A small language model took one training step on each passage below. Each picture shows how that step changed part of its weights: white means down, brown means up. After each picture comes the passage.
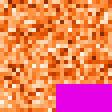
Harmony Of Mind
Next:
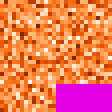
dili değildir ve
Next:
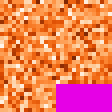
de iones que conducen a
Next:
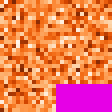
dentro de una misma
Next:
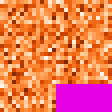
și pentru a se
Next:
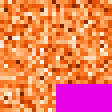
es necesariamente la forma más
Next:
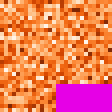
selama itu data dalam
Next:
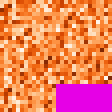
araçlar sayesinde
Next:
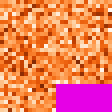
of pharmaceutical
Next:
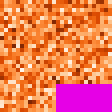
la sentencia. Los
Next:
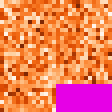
profils mixtes et
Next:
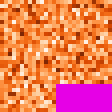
tarif edilebilen
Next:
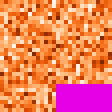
sifatida AQShda
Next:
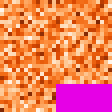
sa nakaaapekto sa
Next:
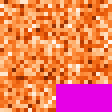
и отличная.
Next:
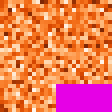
pessoas, de maneira
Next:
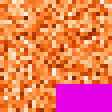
Textalignierung und
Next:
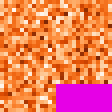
їх національні
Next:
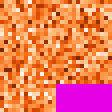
York. - RUIZ
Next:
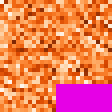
а й практичними
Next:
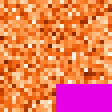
развит 2. Ребенок
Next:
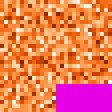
yordamchi manba bo'lib
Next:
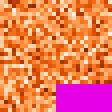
hektáron kis
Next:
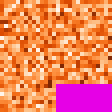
mencari tahu adanya
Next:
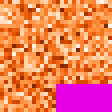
obyektiv munosabatda
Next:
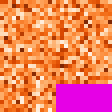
siyosat, ta'lim va
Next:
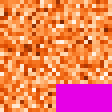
Ташкент, улица
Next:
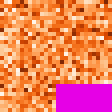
pada masyarakat pesisir
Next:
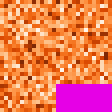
y su discursos; el
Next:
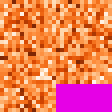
München : Wilhelm
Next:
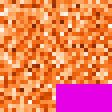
в перспективе может
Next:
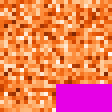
fashion muslim dalam
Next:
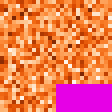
autre et dans une certaine
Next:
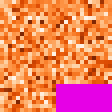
niemand aantekeningen
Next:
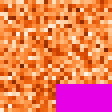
además de dolomita y
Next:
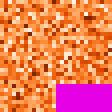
varier de 0 à 1.
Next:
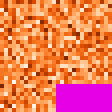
todo digital e havia
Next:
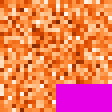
améliorer leur
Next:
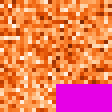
mercado e dificuldades de
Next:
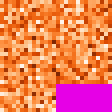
eğitim liderliği
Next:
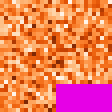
раскрыть свой
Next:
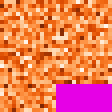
Data yang digunakan dalam
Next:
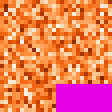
value of excursions,
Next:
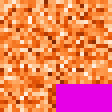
enne riskide
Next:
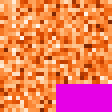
sahiptir. Daha
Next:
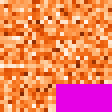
va hikoyatlar ham
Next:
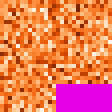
M., y Millán,
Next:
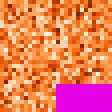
linguistic literature
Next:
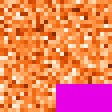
pengalaman wisata
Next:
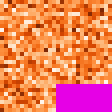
du monde, à la
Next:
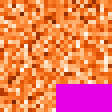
and Architecture
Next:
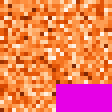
secara mendalam mengenai
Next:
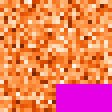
teachers currently
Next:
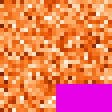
миллий ғоялар
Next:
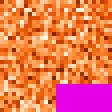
sus personajes por sus
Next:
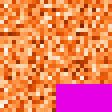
же грамматические
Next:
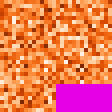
has the title of
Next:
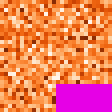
donde los participantes se
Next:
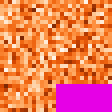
siguen la trayectoria
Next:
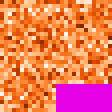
Kamchiliklarini uqtirish
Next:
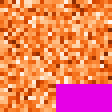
capturar e compartilhar a
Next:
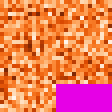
роды — эпос,
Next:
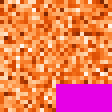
iborat bo’lib:
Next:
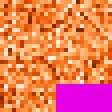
secondo meccanismo
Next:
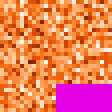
für Lehrpersonen. Hier war
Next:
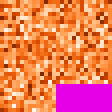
presença de DM2,
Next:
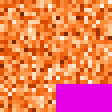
bir rahbar va xodim
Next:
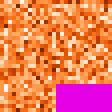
лишь направляет
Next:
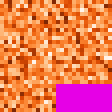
se inclinan por la opción
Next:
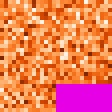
Ces agriculteurs sont
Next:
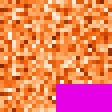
Examiners, Inc.
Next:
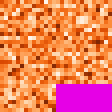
xalaqit. Halol
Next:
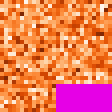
o formato *raster* e
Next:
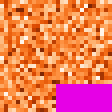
archived data sets
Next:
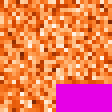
proponentes da reforma
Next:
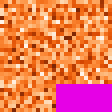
liga por meio seletivo
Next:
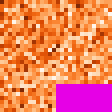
ularda auksilyar
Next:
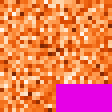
Budget Educational
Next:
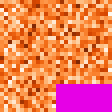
наука и уметности и
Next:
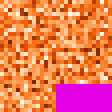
keladi. Qisman ancha
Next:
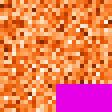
ожоги глаза
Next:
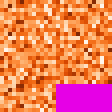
systems that think
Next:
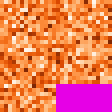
apontavam alguma
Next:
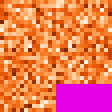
с точки зрения
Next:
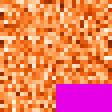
sekali sebagai
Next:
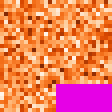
és uraknak.
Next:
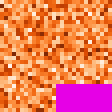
YANGI DAVR
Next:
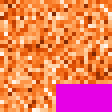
Маликова У.Б.
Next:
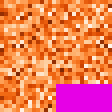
SYNTAX AND
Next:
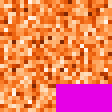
бўлган ва эгатларга
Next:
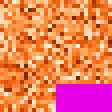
qobiliyatlari bilan birga
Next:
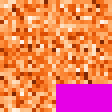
» qui fixe des
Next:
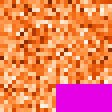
so'zlar tarkibiy
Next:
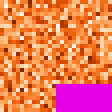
Partizipation – in der
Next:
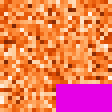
e tem como atribuição a
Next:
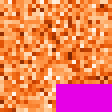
un krūmu
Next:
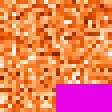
sobre a mortalidade
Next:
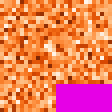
world remains
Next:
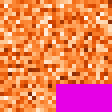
да се прода,
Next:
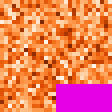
intervenção que assumiu o
